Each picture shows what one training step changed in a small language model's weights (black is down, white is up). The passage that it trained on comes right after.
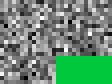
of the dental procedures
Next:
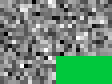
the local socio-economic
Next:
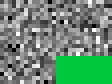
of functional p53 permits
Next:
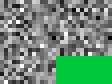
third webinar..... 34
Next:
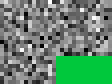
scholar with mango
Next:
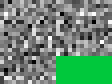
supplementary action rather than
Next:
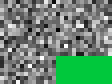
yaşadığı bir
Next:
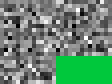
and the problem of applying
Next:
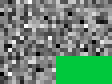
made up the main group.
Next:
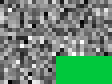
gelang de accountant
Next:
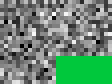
is a visual display that
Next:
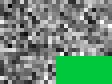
bajarishni nazarda
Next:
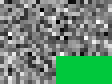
Garten kommen?
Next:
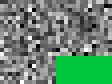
of an additional way of providing
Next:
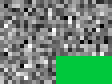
principles of creating /
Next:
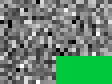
pour les soutenir,
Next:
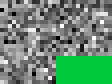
A good approach to find a
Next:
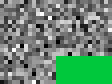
have been presented in Table
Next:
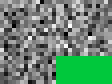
est élevé dans les
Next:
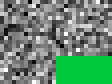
Volet économique
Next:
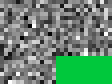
dos recursos poderá ser
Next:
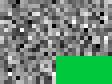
eng issiq oy
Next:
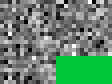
for a wider variety of
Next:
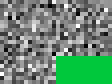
with FarmLCA.
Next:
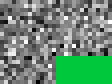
activement les écarts
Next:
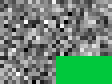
- mehnatning
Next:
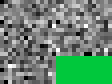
salbiy ta'sir
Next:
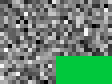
will treat born digital
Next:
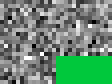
для самостійного
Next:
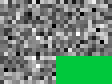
sensing applications to locust
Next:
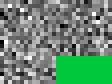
is thought that this
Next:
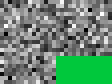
permanece não diagnosticada
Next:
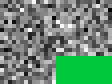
of Oxford
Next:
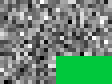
IRB in King
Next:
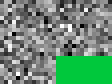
Water and Energy are
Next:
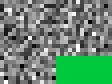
Conversely, let
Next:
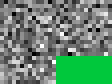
Cash Smuggling
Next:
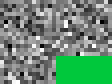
and drag torque of
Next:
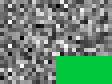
are essential components of effective
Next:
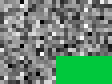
para o alcance dos resultados
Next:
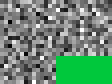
same faculty, with
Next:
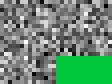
is the catchment of
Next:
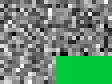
education and particularly teacher education.
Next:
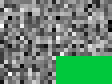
joining CDIO
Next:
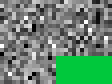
concordancia práctica
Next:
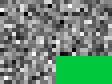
- Koster,
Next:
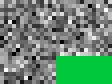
is to teach people to
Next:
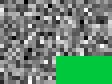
Based on the conducted survey,
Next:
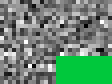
loyni qancha
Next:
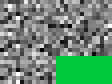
ruhan yaqin
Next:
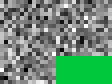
ikki turda ham
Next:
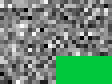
politiques monétaire
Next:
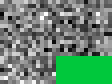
to a more strategic,
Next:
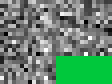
the table to reflect the
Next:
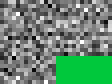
eight, "The
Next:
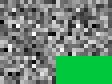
of a maple tree.
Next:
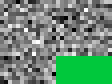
o valor do salário
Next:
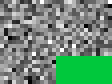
Yashoda R.
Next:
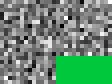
design philosophies based on
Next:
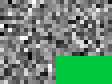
urugidan ekiladigan
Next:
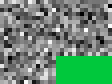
Einsatz in der
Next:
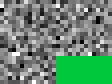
В Республике
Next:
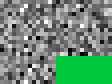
questões) e Ps
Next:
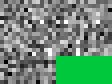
fuzzy sets are used
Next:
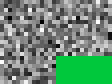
FOR STATIN
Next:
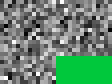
kristallar bilan
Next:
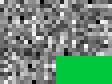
loss in V_{oc}
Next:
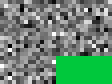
двухмерные и
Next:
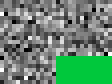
las cátedras de
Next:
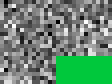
However, item 2,
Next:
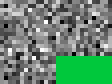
at the anticipated scale
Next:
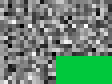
metodik yondashuvlar bolaning
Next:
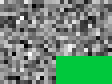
.: O'zbekiston
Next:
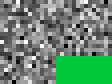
guarda muchos
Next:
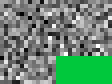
posibilității de
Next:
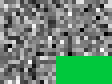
need for unified and efficient
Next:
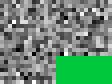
влияют силы
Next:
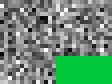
является одним из центров
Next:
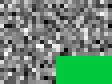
an existing product or create
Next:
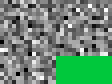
students in professional domains.
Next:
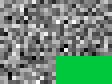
based on formulas of
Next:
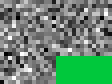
la matrice de
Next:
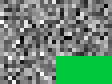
Using APIs, it
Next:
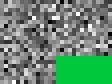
negatiefs (of
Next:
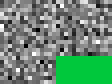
as readers even, when
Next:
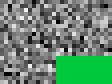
l'édification de
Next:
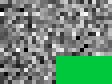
com seus filhos
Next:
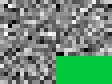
Their poor score in
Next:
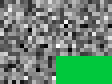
à plus long terme qui
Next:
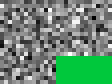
решения проблем,
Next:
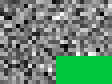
Zamonaviy K. M.
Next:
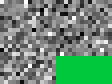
Audio Description?
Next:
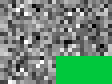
below μG levels, the
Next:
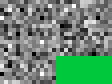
throughout life” as one
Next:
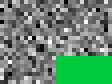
патогенам и
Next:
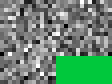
du Web, en
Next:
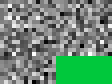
mm and 5 μ m)
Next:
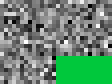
to characterize and understand complex
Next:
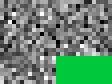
they belong. To be
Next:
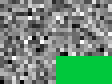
к внутренней
